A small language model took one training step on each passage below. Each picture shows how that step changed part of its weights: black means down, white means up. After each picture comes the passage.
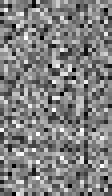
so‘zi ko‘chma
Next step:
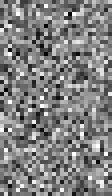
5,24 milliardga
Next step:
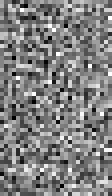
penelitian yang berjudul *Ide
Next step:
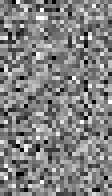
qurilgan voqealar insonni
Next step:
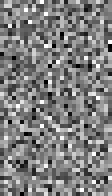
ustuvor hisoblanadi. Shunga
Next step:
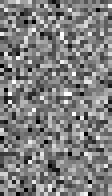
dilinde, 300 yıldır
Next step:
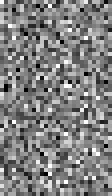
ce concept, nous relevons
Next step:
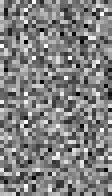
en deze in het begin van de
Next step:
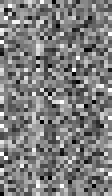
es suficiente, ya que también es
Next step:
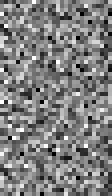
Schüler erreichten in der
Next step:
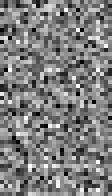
un ragionamento che sembra in
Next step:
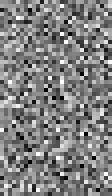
instruida. Por último, se
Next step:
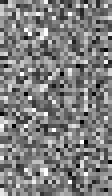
cabe destacar a necessidade do
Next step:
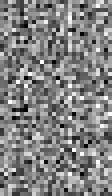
природу кожного з
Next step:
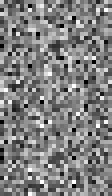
Theory and Social Structure*.
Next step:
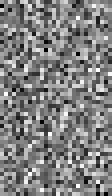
în cele ale istoriei și
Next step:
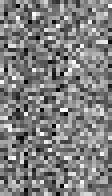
с решением задач первого
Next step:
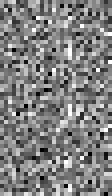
гуруҳида июнь
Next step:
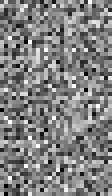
тўйимли ва мазали
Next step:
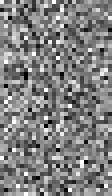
mídias digitais na educação.
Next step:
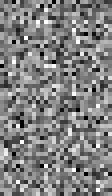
ряда методических условий.
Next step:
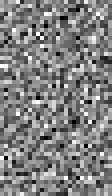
population d’une région ou
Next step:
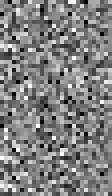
ишлар бўйича маълумотлар
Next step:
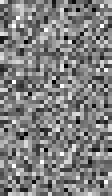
necessita de atenção. Gois
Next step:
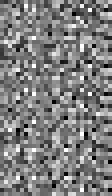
RANGLARNING O‘RNI
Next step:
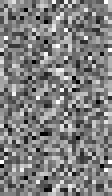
amplios, heterogéneos
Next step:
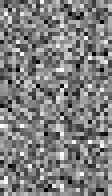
Buffon sugirió que la
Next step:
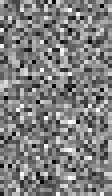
ini tidak bisa menjawab
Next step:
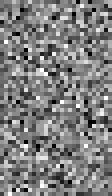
masalalardan biri bo‘lib
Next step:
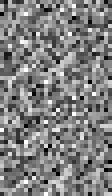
Cette détection se base sur la
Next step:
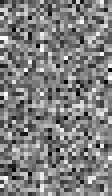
boia nella veste azzurra
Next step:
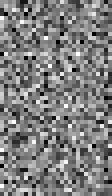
die bei uns geübte und
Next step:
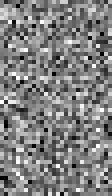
w innym przypadku
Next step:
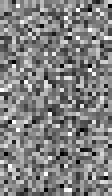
que na América do Sul, com
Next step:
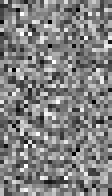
Curl with Foliar
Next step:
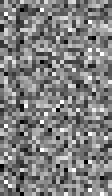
SOLISHDA NOTARIF
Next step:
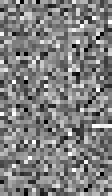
(например, вопросы
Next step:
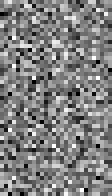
derizorii: „Fa
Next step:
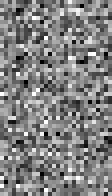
accountant zich steeds
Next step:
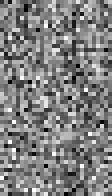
was 2 grams for both
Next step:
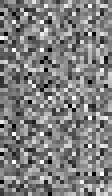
şəhərlərin və
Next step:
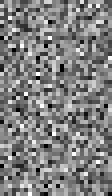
том, что успешная
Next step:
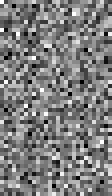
menyatakan probabilitas
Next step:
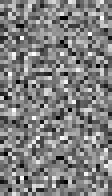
слова: эвфемизм,
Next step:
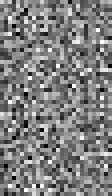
Ножий Зайниддин
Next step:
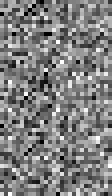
вечером в газете
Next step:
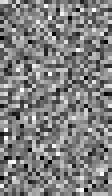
Ko`pincha markaziy
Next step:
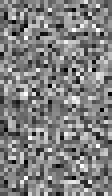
кишки зонда для
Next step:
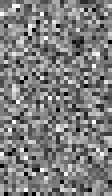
limitado aos recursos hídricos,
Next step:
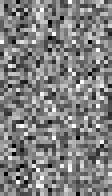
сведения о том, что при этом
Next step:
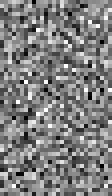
utiču na vodni bilans
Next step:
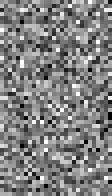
de oportunidades acumuladas em diferentes
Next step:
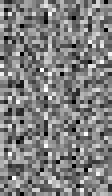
o animal seja apto a
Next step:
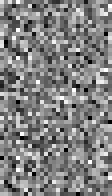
“Genial shoir”
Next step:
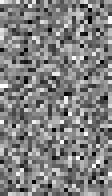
(один з винахідників.
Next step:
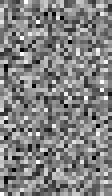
Figura 12. O JSON
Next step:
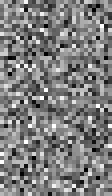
de fotografías, - el mayor
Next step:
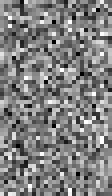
структуры в галактиках не
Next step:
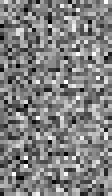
масофадан туриб
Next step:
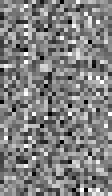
necha ko'rinishlarda bizgacha
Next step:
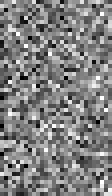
эди. Унинг охириги
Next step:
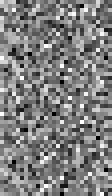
com uma certeza firme e
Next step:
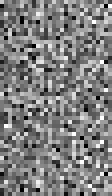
mencapai kompetensi dasar yang
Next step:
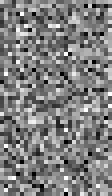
3. U.Tursunov.,
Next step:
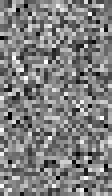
arquero para defenderse,
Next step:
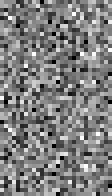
Підземні скарби
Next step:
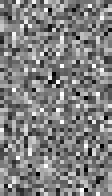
Hansen’in dediği
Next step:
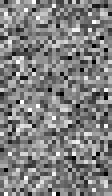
children with disabilities. **Research
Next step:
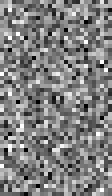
la ETSAM. En los
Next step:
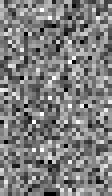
motor que emerge desde el
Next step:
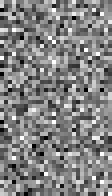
порядке*, которая
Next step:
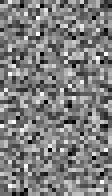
кӯҳнашуда, ки
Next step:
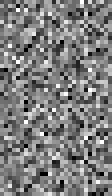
han sido diseñadas especialmente para servir
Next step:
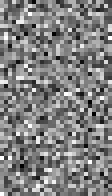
higher engagement (rated 4 and
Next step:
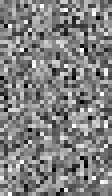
amaliy mashg‘ulot, 60 soat
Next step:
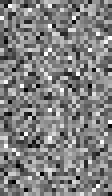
Dit is een gestileerde
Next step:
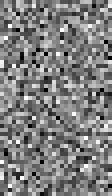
humanities (vol. 9, no.
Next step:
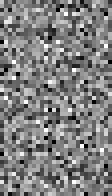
chiqilgan va tasdiqlangan
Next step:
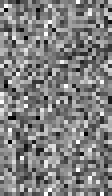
& Lequien fils.
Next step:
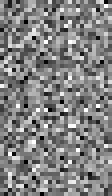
органов и даже летального
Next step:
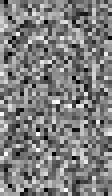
completamente descompuestos por
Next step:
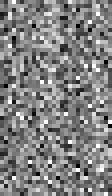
charge diffusion system is
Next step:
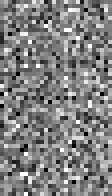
Zekkoub Abdelaliⁱ
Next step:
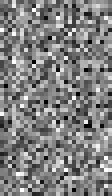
va Rokogumin preparati
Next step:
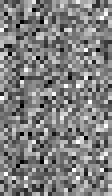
daha ileri götürülmemiş
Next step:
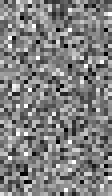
y factores de riesgo en
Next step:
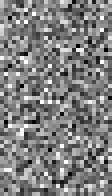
ser vivo; en este sentido es de
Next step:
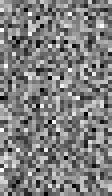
En estos momentos, nuestro desarrollo
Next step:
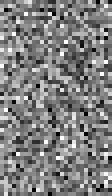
El último capítulo 6 está
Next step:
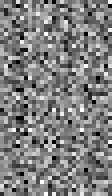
imkoniyatlarga ega hududlarda faoliyatni
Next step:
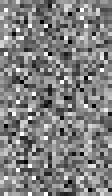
associated symptoms.
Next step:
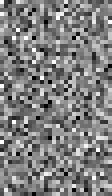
booleanos “AND” e
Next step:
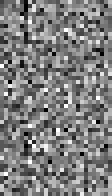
krossfiska við
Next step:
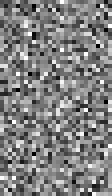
ftalan, dilor. XOB
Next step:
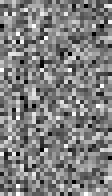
верстка і.т.п.,
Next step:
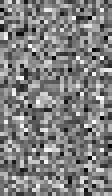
ya'ni matn, audio,
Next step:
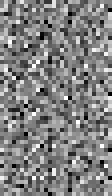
дастури асосида дарслик
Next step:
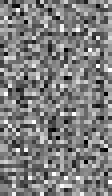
vakillari ekologik barqarorlikni
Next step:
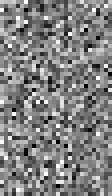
[6]. Тому він
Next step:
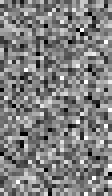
pelanggan atau tamu tersebut. Hal
